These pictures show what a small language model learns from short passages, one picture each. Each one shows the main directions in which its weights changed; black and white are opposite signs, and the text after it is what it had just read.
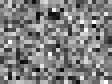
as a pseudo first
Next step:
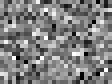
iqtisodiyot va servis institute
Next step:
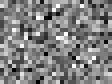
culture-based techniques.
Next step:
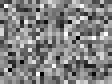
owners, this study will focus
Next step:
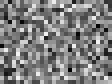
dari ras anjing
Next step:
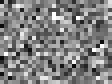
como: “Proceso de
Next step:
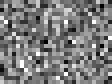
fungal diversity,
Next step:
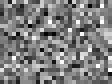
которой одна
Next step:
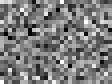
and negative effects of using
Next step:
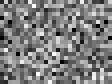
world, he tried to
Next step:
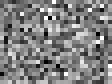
NPKS doses were
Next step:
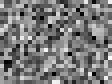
the quality and correctness of
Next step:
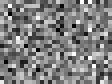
de los dedos formando
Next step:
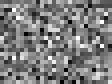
- ◆ Training
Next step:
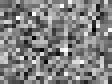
"spirit" in
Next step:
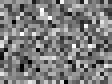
e innovación de las formas
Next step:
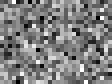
mechanisms that can occur is
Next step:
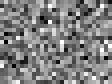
shrimp represents
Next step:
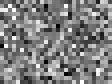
formation could be detected.
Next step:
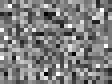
it may aim to prolong
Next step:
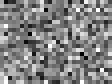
whole text see
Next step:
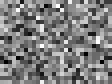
frequency of anaemia in
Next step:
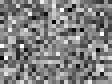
um religioso e
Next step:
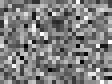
Esta condición
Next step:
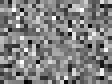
Edukasi Gizi
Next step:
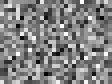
pass rate would decline, since
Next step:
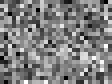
20mm Feed
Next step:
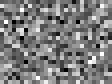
Begriff als
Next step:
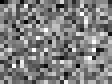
statistics was computed and the
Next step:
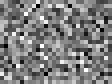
producing them when I was a
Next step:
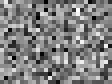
mostrou potencial para
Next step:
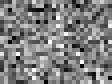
present study was higher than these
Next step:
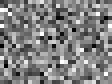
ability of individuals or groups to
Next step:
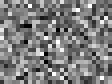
handle changes in their career
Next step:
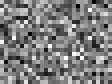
of genotypes in different
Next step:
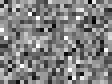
34.8%, respectively compared
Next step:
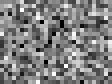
ambos. Marcos
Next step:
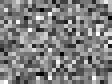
same buffer containing 1
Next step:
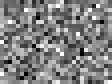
família já
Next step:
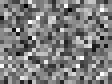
ta carte ne sera pas
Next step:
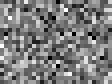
situation ensures the stability
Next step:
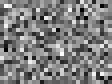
curriculum, it will
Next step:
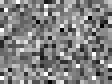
dores, aumento da
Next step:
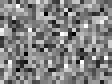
search of data resources. The
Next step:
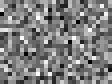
and patient evolution.
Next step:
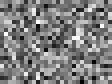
the radargram along
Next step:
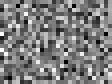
data model, hypsometric
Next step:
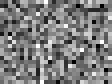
participate in this research study.
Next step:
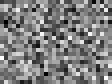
lideren el cambio
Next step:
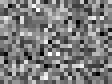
participation, the government is
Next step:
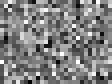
could include. Information life
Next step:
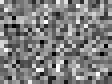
has been estimated by measuring
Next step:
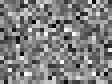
sifatli, arzon
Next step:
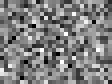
wheels of the toy
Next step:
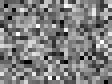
public procurement,
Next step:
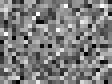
replications Registrar
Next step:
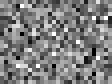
time, this failure is by
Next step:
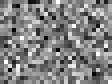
system of equations gives the
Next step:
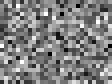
de pacientes.
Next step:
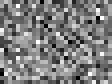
as it is non specific. It
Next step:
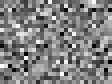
uncertainty. The
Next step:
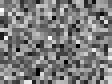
montrent que les importations
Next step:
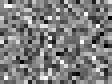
modulus on frequency for the
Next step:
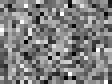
representations. These panels
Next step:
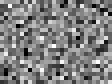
employed to analyze the
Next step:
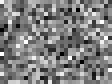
–Static model Panel
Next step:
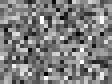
One of the living
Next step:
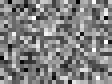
MD* University Hospital
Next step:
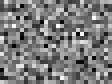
error* maupun
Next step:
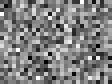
aparat penegak
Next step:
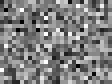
it has not been observed in
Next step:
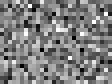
Dear Colleagues and
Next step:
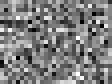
and side force values.
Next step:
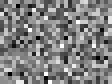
concentration in Figure S10;
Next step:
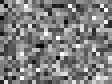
expected (and accurate)
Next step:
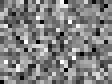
greater degree of
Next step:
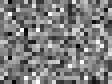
This step begins by
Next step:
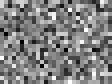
a true steroid
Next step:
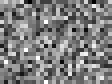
likely the main conduct for
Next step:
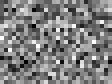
ether. The ethereal
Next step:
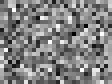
grid to more accurately represent
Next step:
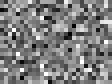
yuzasida yoki
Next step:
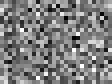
technologies For now, one technology
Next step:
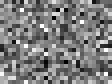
impacts on student academic
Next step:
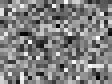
education was common among patients, with
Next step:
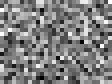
development with a score value of
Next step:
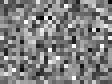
umrini faqat
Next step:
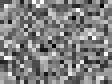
collaboration in the studies and
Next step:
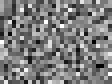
more characters. Third,
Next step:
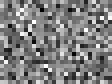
das ist ein Trend,
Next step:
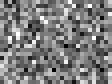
что видит;
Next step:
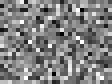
between the fifth and
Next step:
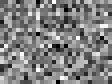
soit près de
